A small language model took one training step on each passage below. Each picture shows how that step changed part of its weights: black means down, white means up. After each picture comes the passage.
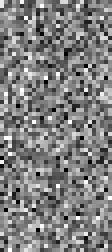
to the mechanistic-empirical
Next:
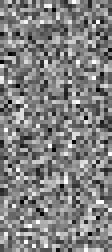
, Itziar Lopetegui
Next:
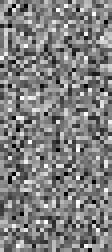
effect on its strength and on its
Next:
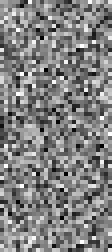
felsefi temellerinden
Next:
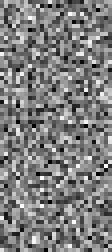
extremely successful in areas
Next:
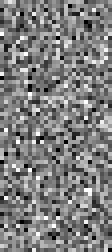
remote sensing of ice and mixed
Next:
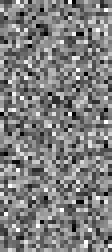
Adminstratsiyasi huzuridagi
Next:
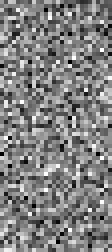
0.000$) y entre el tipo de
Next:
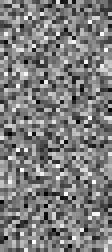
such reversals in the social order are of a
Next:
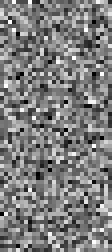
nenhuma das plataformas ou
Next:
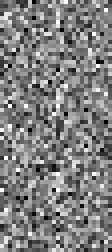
efectua în premieră
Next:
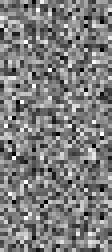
(95%), m.p. and activity
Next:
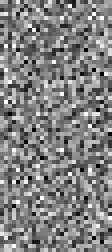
estudiados. Estos criterios
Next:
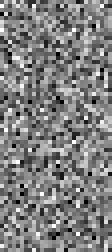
critical to an understanding of the
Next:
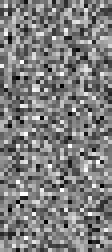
آخر يفيد
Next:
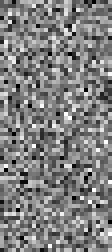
*Rutas de Intercambio en
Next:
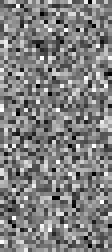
financial relationships that could be
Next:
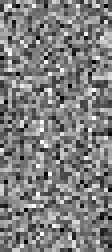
по всему миру, в том
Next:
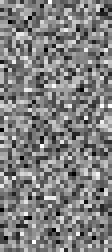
or analyzed in this study.
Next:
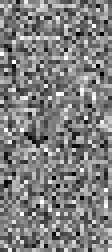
minute amounts of the coating material are
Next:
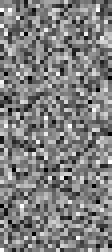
як психологічна
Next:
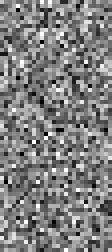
to reduce the latency of computing
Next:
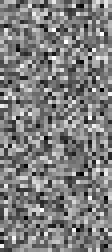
Rifat Atun, Professor of
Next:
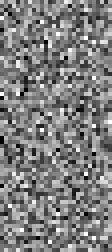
un distributeur enquêté par
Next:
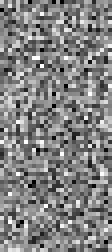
foyda keltirish yoʻlida
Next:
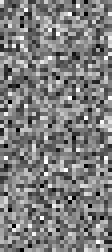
2014 general elections, earning 25
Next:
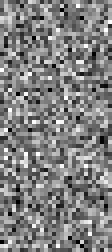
Kinerja Pegawai (Y)
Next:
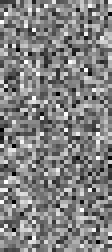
listed, named, and grouped the
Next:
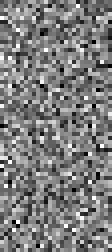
ensino médio contempla
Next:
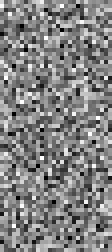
intimately connected to memory,
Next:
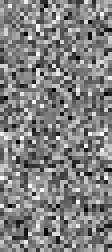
experimental setup shown in Figure 3.
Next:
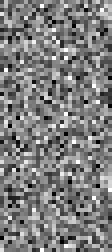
качество зависело
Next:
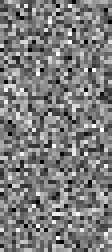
el sarmoyadorlari uchun
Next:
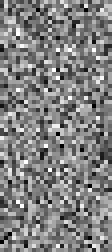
на размер и интенсивность
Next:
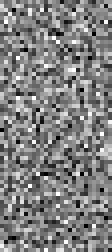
intervals for age estimates.
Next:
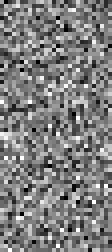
enterprise effective work. In order to
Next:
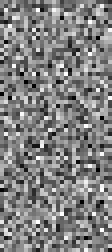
SNs, then $\Omega \in
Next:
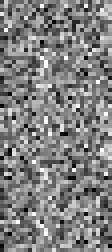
котором роль женщины в
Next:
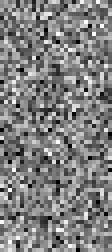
estruturas celulares essa
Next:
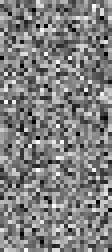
qolish, qaysi joyidan
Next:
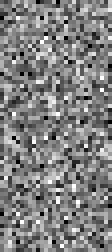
Swedenborg (1979) found that
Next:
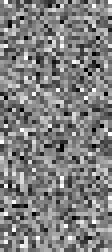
indomethacin 30 mgKg
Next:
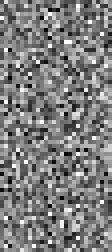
previous CVD, especially
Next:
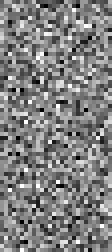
uitvielen. Ford heeft
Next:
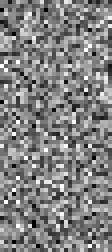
findings derived from the quality evaluation
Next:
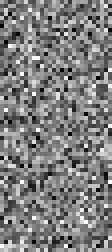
kiritilgan. Muassis:
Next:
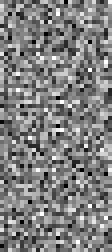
uyasidan uchib ketdi va
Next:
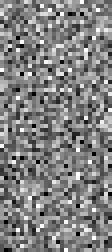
were seeing them, and finally exposed
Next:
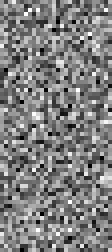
international development has wished for ever
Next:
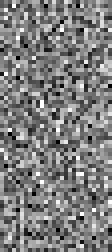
vinculadas a través de
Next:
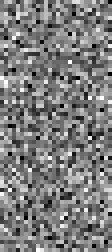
com os avós. Nota-se uma
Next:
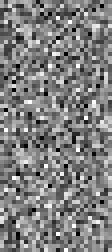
the musical output will allow for such
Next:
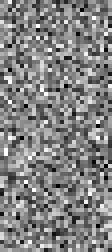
bahçe fenerleri konu
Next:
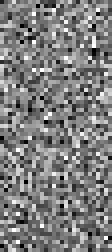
rivojlanishi o'ziga xos
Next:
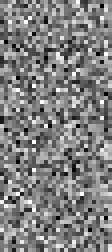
Diretriz da Sociedade
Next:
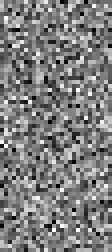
los propios actores para dar
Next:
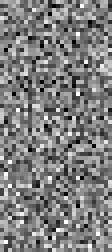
with current projections suggesting
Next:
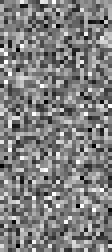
at a temperature of 580°C for
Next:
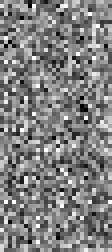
dass Plus und Minus und
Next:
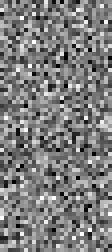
and values of such expertise in Canada.
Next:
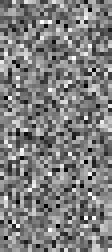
stated that "Change is not an
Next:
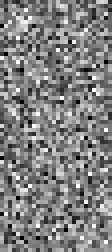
arbeid zou gevonden kunnen
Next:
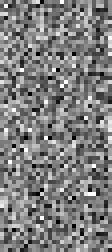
2004). As profundas transformações da
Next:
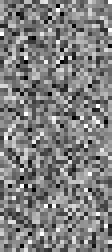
dan ketinggian geopotensial
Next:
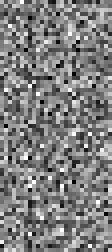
physicians' prescription and
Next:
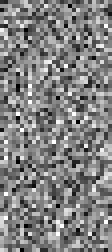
offer higher spatial precision,
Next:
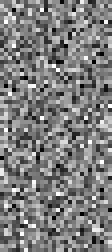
this data, he estimates that in
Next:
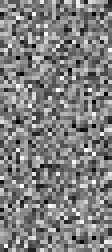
se impartiría enseñanza media
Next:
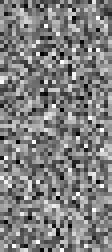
vapour tension such as explosive
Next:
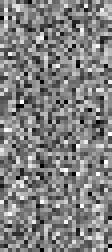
negatively associated with the
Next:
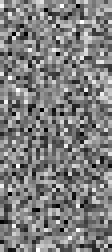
space with no connections to its
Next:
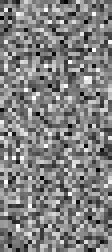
de ortaya çıkacak
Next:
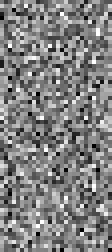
them to pay down their debts
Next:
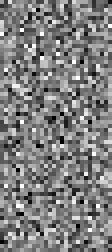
a brief introduction to the
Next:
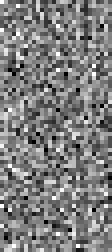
from just under 20% to approximately
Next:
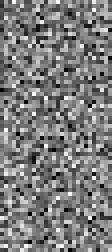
Por ejemplo, la
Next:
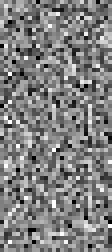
solvents. *Asian Journal of
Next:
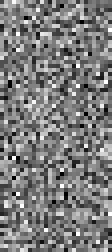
activity, in conjunction with optimal
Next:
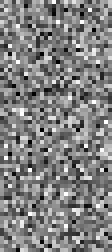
assessments—all of which are part and
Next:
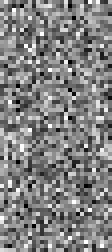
to the region (i.e. small
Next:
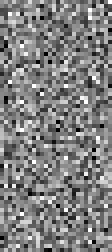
juga memberikan perlindungan
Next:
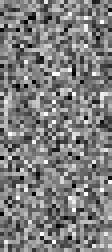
і (або) особисті
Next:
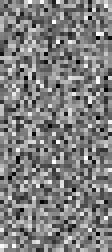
IEEE Conference on Decision
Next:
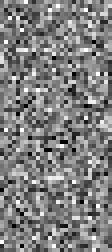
a nation that is well endowed with human
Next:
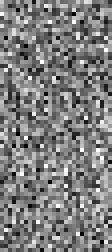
love for others as such, and this
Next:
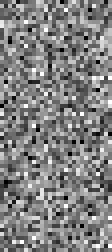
страны. Для решения
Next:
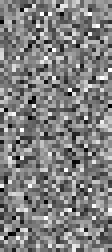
inclusión: (1) ser migrantes
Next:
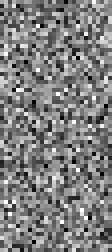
policies based on identified gaps
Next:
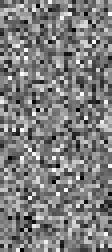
days of starting vitamin C
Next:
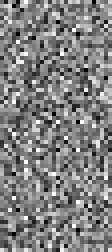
noting that defect size and complexity
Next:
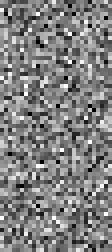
ko'rsatgan ta'siri hamda
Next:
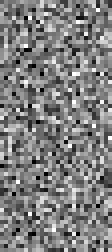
studying the texture properties of
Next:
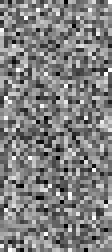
texnologiyalarning keng joriy
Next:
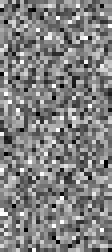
diffusing current of the metal
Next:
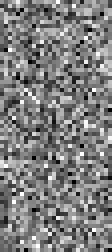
autores, no que os outros discordam.
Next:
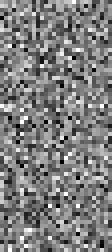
Water for other uses FIG 4.2
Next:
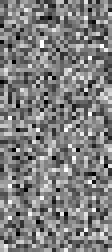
for analysis of variance (ANOVA), with
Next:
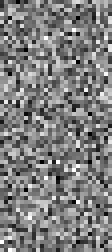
adalah 0,000 yang berarti
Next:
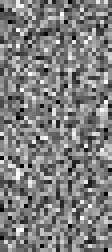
kimyoviy moddalarni
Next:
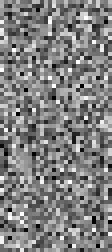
declare that they have no conflict of
